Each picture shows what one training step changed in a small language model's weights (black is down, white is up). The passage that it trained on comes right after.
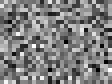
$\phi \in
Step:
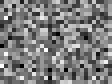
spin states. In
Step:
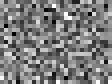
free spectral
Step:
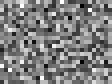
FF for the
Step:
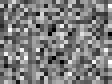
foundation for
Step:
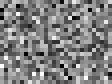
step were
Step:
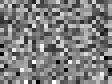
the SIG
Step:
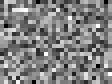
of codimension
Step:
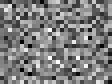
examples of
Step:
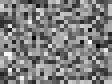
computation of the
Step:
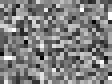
M$ the
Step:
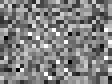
the flow at
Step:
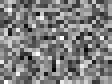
less stars
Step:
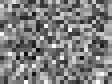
of generators
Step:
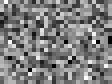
on to states
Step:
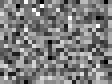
In some cases
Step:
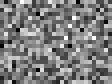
share no
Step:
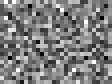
type are not
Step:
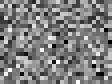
the two models
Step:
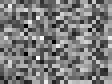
independent of the
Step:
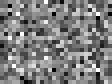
previously used
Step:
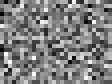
structure onto a
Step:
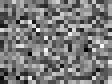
based on the
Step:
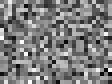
even. It is
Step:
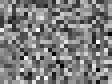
we have from
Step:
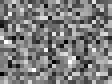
model. They
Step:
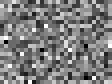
of open
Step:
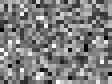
for effective
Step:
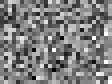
conformity in
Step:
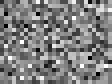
Carlo -
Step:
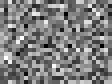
be seen as
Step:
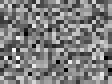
the electric
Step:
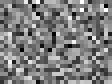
plots of
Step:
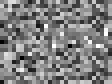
of band
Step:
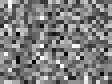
line is reduced
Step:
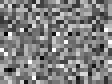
the explicit
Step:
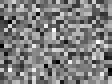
all the dynamics
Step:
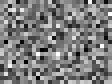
automorphism of
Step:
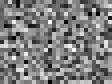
\ The minimal
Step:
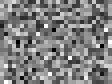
of $G$
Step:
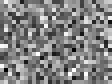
& \equiv
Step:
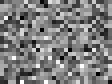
existence of a
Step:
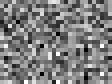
very useful to
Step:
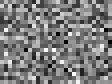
the biological
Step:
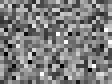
the right and
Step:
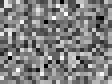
in this paper are
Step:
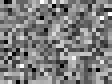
general analytical
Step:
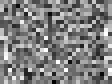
In the above
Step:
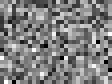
we evaluate
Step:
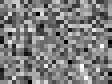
mass than the most
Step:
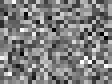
Liu and
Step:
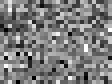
due to differential
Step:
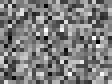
first- and
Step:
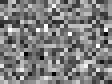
local section} of
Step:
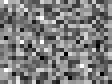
respectively, from the
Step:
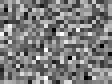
as in the
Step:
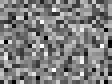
$Q \neq
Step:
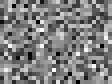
a single point,
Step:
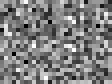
\to \bar
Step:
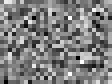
first half
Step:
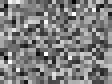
of applications
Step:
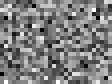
resolution. We
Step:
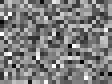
rate result at the
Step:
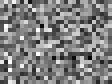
curve in
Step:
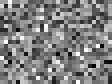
is a constant*
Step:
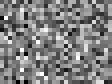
standard theory for
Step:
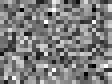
and photons
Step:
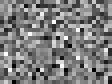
there should be
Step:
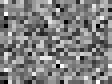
it has been shown
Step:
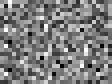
is not that
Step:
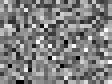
if its completion
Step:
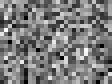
more generally
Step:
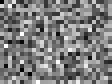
operators that
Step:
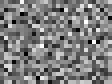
far less
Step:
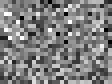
them, and
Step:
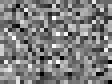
Therefore, the
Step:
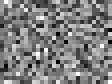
through the states as
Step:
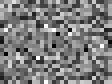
of the very
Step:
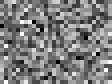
methods that can be
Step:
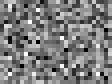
implement a
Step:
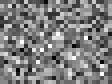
graph $G$
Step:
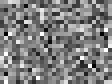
1) \cdots
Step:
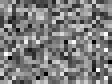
we say that
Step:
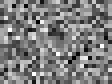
a given value of
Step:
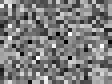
in the present
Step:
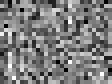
in the experimental
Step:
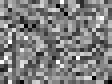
properties in this class
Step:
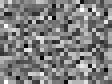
1$ so that
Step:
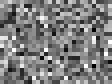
and boundary $\partial
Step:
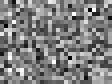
in Figures
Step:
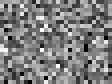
for math
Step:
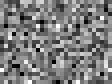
acts on.
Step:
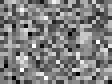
parameterizations for
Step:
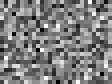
a jet of
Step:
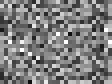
the analysis of the
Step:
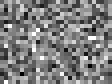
as Hall effect
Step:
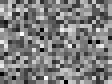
space, such that
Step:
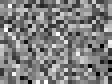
it is therefore
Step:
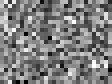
\] then
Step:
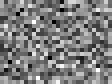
the Fermi
